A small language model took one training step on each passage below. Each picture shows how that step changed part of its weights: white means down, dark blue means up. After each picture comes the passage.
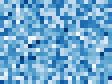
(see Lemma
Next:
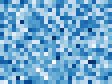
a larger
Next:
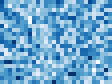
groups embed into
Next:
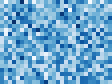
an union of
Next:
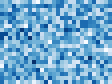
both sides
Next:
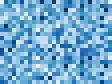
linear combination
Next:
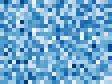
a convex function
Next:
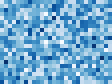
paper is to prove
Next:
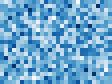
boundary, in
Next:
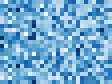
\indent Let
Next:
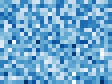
the same argument
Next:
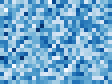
based on a
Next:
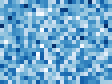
suffices to
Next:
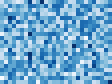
of all continuous
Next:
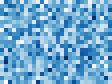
as well.
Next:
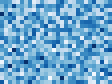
$x \in
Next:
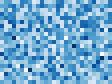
the generalised
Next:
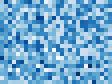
to find an
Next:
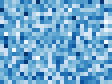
compute \[
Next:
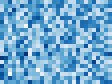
from the local
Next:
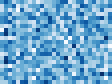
\cap \dots
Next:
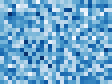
isomorphism follows from
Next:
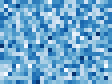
clear that the
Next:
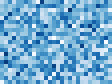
multiply equation
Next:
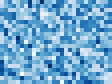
is, we have
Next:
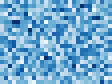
is injective and
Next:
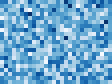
{for every}
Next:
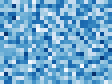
$\omega$, we
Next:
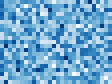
t$, we have
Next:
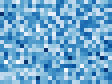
$t$. Then
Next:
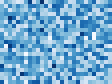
of topological
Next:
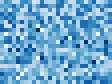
the four
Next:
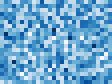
the $\Delta
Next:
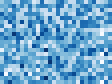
the {\it
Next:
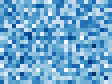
that $\forall
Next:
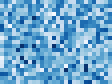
Both structures
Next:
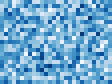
obtain a nonlinear
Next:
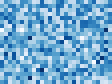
the proof of
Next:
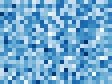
$y$ by
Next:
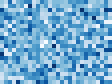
section is the following
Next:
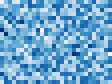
and for which the
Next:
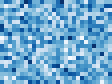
category $\cal
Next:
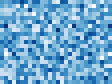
the basics of
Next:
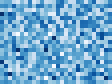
$a$ at
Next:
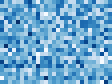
term {\it
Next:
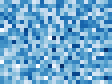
the unit section
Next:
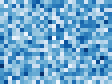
The proof is
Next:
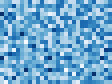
$q$ gives
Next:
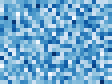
i$ for
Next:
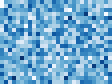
as a function of
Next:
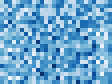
in the same way
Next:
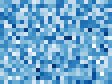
the same way in
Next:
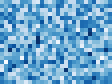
the third
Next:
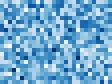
which will be used
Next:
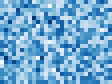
a corollary,
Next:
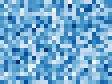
We omit
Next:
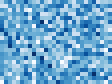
due to a
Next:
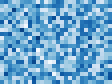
using either standard
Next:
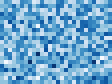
the surface at
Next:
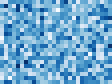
\medskip For any
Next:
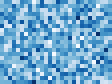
the Lie algebra
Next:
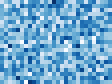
Hence all maps are
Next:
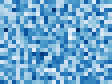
N)$ is an
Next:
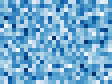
this section.
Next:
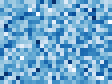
last inequality we
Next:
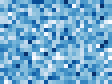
order \\ \hline
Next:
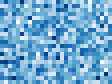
tackle finite
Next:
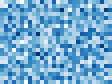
following form of
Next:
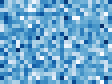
piece which
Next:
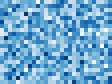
basically of the
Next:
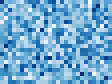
relate this
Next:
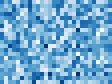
solutions, through
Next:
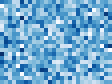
provided by the
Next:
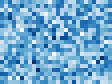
use the notation
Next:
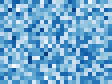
left integral is where
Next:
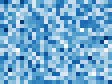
a multiplicative
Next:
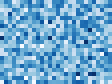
with grid
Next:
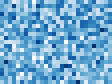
$\Pi$, which
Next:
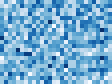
The solution of the
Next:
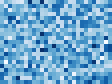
of the solution are
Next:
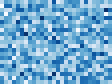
variation with
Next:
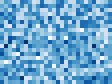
the boundary condition
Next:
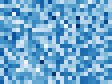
two partial
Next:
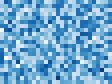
in dimension three up
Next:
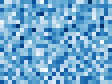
demand satisfied
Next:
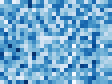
and equal to
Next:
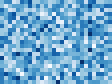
pair is left.
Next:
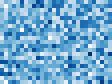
For any function
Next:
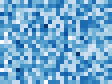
at $u$
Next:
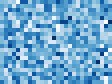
event that
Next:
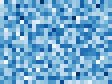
This way, some
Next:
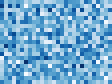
this we use the
